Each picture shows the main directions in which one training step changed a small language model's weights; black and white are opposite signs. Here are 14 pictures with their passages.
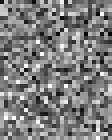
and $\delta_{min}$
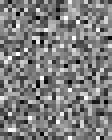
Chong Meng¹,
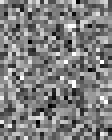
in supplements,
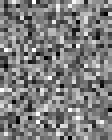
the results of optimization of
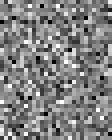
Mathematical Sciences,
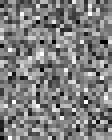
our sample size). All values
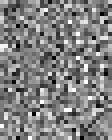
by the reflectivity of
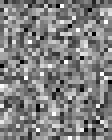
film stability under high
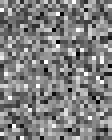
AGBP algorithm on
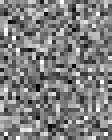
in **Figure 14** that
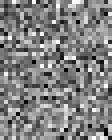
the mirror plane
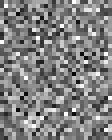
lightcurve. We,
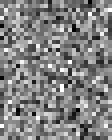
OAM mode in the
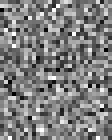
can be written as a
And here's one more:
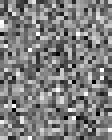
to be CFJ
